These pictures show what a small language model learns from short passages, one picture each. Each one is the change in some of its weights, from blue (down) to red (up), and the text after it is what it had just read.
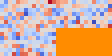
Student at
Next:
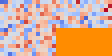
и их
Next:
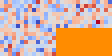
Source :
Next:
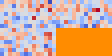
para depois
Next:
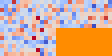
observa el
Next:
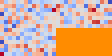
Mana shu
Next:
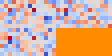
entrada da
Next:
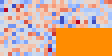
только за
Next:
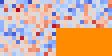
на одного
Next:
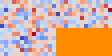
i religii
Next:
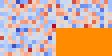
Universidade do
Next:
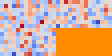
par la section
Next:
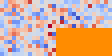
os valores de
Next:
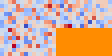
parte da sua
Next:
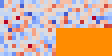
visione e un
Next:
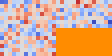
и др.
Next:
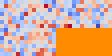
— EU
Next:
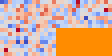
их роли
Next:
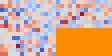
and sons of
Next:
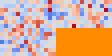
evidentes nos
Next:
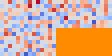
la formación
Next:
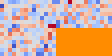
experimento de
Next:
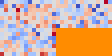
на то,
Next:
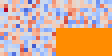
haga su
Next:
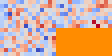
forma que se
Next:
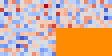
uma amostra
